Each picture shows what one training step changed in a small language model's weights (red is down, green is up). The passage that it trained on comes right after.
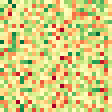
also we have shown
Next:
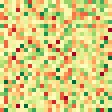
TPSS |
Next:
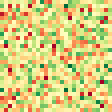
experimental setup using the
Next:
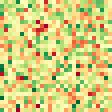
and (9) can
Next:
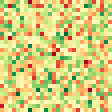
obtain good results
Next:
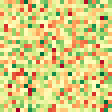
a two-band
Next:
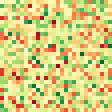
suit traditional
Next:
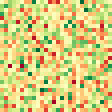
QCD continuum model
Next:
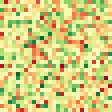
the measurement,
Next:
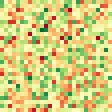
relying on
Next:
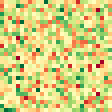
detection of the
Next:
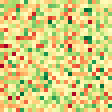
Reelin has
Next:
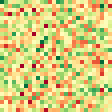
whose notation we
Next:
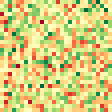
observed by NRH
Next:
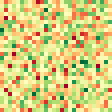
less bound. In
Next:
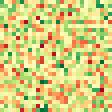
optically thick
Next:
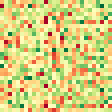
an optimal
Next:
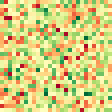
and hence $\delta
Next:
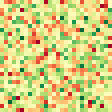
waveforms, we
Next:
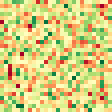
go to the
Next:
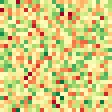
control bit indicating
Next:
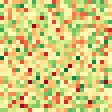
fluxes from both
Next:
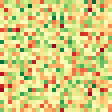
compatible with
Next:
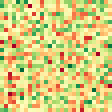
new expansion parameter
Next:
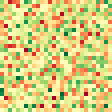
the shaded
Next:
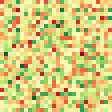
capillary with
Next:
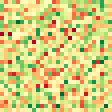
the squares
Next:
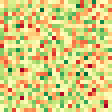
the mesh of
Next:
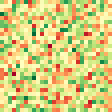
term gives a
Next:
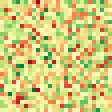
to be changed
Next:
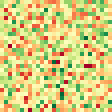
by a relative phase
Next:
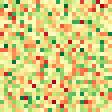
contain tiny
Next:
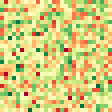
the circle point
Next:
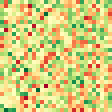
characterization of a
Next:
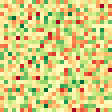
optimization problem.
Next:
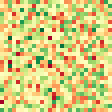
shares, as
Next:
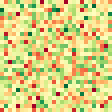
offset has been
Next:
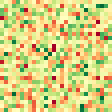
can be physically described
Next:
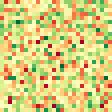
the line width
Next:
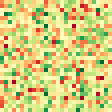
less hard and
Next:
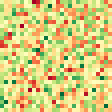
particular, when the above
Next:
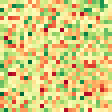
gets more important and
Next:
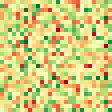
diffusion layer
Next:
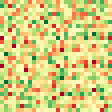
comparison with an
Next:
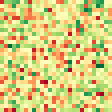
assume that data are
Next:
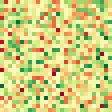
the IRAC
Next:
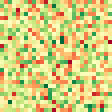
In our case we
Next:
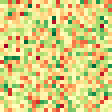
Opposed to
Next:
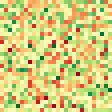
from roughly
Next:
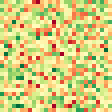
in the right
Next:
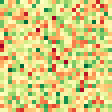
holes, and
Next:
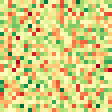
determined a surface mass
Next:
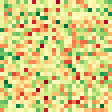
of these layers
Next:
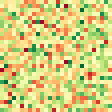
subject pool from
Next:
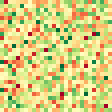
and the Ti
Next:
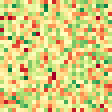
flow changes
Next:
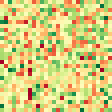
both initialised with
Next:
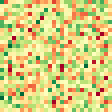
of the field in these
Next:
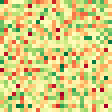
of the last
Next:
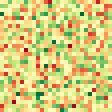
wake for which
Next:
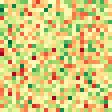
used in applications such
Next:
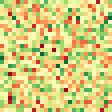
longitudinal field
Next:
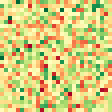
a promising approach
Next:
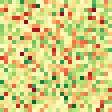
in Tables 1 of
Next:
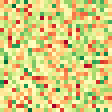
effects of nuclear spin
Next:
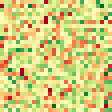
the optimal and
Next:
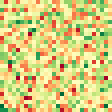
the structure of effective
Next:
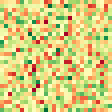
keeps the
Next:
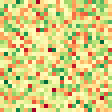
allow one to determine
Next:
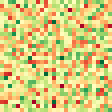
are not limited to
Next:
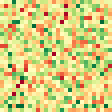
remark that the
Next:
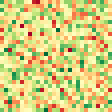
in a food
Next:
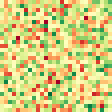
In this way,
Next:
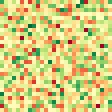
observed abundances
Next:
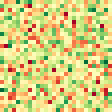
Under light
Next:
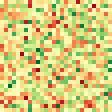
dramatic line
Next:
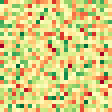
of the particle size
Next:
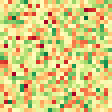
Each location
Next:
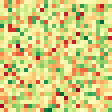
l \times l$,
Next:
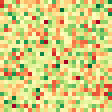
a spurious
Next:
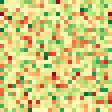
which we expect more
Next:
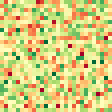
is larger than the scale
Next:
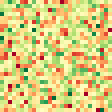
Loss part also shows
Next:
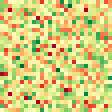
can in this particular case
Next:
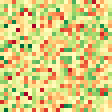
may arise from
